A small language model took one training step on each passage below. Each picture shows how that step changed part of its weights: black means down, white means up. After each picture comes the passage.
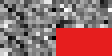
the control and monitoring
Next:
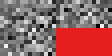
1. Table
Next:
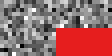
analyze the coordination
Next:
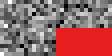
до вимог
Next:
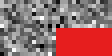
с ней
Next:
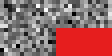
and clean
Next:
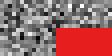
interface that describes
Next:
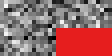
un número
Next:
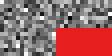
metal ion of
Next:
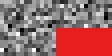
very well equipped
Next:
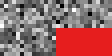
— foydali
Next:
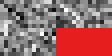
the lowest
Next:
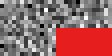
- A qualitative study
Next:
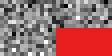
de integrar
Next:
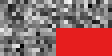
values less than
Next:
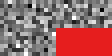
Level of
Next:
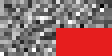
chapita con
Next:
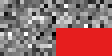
учун биринчи
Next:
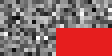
sample collected from root
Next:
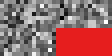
need to act
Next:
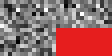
and greenhouse
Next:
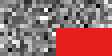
dalam membentuk
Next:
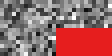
expression of the
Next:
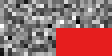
служит для
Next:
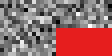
convergence in
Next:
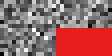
support (Berg
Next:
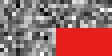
welcomed as
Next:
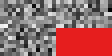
with segmenting the
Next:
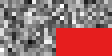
extremely high
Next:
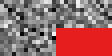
the lead induced
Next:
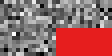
equation (11),
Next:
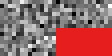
A breve
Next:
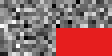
of specific objectives in
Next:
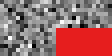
the work of a
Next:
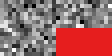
on shortcomings
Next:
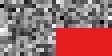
is characterized by
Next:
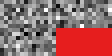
have all the necessary
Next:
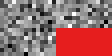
Laminates has
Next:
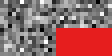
one of them
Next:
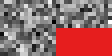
extracted from the
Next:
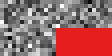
organisasi untuk
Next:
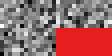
o processo de
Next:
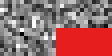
un anumit
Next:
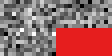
accurate predictions
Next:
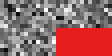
and focus on the
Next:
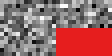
bilan ishlash
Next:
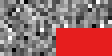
could also point towards
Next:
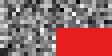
in patients who are
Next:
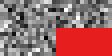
the most frequent
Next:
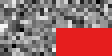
noticed that
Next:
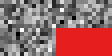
can be used in
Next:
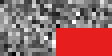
Evaluation of
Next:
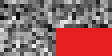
for DL and
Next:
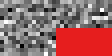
wrote the
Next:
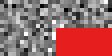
the United
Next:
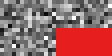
treatment of diseases.
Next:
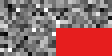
and wrote
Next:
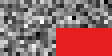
robust method for
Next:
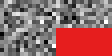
Ces pratiques sont
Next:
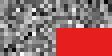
allowing for the
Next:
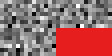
справи та
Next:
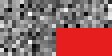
e Saneamento
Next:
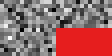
the individual to
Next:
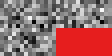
Figure 15 provides an
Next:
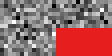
of test cases:
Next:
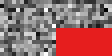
is avoided,
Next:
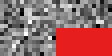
another's tendencies
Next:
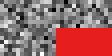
the brain was
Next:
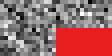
the specified
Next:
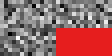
to set sensible
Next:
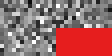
trends and patterns
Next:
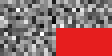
1 was live
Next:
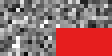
se conformer les
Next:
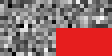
verbales a
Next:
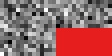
and financial aid programs
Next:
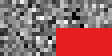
jogo favorece
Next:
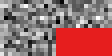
у процесі
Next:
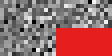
tahanan dan
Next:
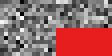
dispers faza dispers
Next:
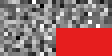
(which measures
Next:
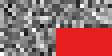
populacional do
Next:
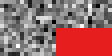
river bed
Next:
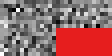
was not only effective
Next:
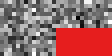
improves their
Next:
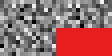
Acute and
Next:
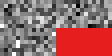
prevalence of
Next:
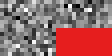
Риск не
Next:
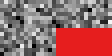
added from a
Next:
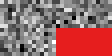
discussed in this
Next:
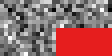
the form of
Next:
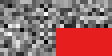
searches. The
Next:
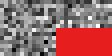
implications de politiques
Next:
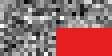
qilishda amaliy
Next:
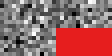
North Holland
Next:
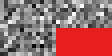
to eliminate
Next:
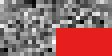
va ona
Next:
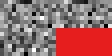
в образовательную
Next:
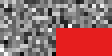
por abusos
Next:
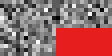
has been able to
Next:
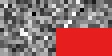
além de serem
